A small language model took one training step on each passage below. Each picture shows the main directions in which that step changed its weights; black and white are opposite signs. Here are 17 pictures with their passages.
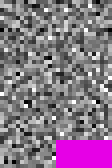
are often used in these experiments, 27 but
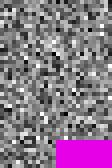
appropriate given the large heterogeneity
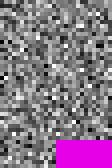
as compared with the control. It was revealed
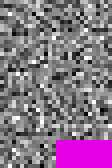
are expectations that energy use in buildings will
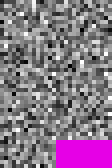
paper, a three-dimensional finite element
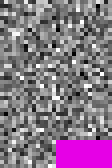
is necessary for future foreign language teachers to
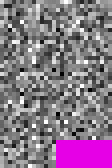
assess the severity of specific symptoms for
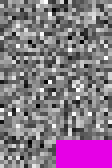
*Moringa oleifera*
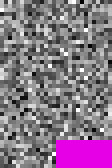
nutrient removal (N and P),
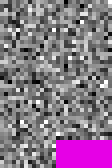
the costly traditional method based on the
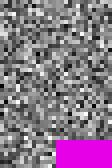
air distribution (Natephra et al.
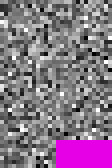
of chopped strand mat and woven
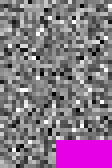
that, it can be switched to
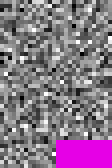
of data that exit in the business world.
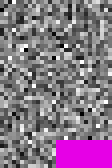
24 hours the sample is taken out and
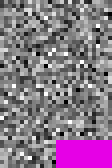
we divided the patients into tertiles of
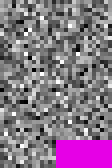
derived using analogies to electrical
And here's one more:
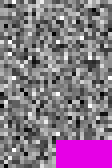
examined relationships without manipulating variables.
